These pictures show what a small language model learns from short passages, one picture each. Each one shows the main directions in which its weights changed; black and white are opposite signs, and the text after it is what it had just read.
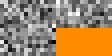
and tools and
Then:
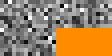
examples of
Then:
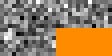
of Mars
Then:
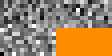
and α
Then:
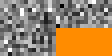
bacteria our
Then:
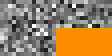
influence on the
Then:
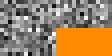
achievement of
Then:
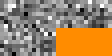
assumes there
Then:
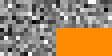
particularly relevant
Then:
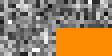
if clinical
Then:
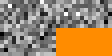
will provide crop
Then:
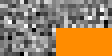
were separated
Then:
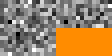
world of work
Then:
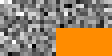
system, considering
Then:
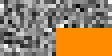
ash, and
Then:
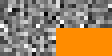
digestive or
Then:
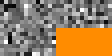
initiative must
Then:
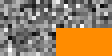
the institution's
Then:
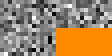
question is:
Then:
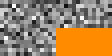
file processes
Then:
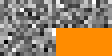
to exist as the
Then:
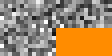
just gone
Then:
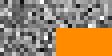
been shown to
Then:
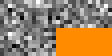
disk, and
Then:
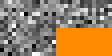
actions are:
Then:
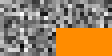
methods, means
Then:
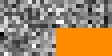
and simulation.
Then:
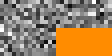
on the specific
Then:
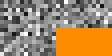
and by heating
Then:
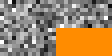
Jesus in
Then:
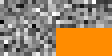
most complicate
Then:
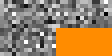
- Expected
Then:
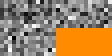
his veto
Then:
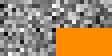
idea about
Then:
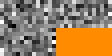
the skin is
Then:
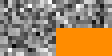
SEN in the
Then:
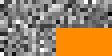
of drainage
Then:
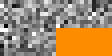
(< 2 years
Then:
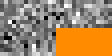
» before
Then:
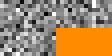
only by position
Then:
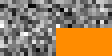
The Quest
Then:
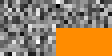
and the methods of
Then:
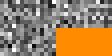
as the presence
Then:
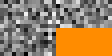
are available from the
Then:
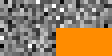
significant public health
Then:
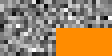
party higher than
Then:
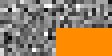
the fact that the
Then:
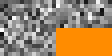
such a mechanism
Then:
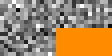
a commercially
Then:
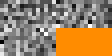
the maximum
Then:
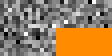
and negative
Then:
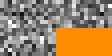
research on engagement
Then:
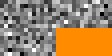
a future
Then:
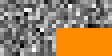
with CD44
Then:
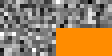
a test data,
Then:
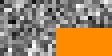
One of the
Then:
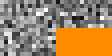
diets were
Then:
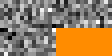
space and a
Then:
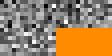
sufficient to
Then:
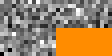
of statistical
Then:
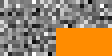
quantum effects
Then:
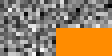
and effects on our
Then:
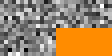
in better quality.
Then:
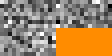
strains such
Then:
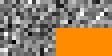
of different types
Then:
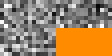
taking into
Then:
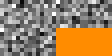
manipulated by
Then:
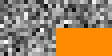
have studied and
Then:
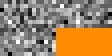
industries for
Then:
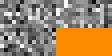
respectively. The
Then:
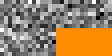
of the specific
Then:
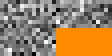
the basis of
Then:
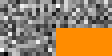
the target
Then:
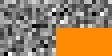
number of groups and
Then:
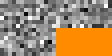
with ethical
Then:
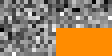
to identify the
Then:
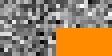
different temperatures under
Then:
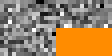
differs from
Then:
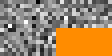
in majority of
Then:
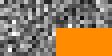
three times in
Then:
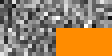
following set of
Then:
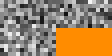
conventional method
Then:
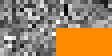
to become
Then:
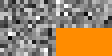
to be used in
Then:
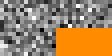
has increased to
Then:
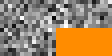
pace of the
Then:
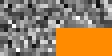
are paramount
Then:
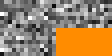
events. As
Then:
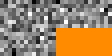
size of the
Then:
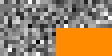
of people in need
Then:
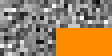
become most
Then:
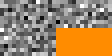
blinded us
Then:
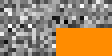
increasingly depending
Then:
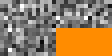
the United
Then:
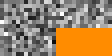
was not significantly
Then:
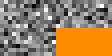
dishes were
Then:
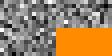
To investigate the
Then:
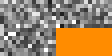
is then they can
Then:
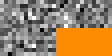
technical reports
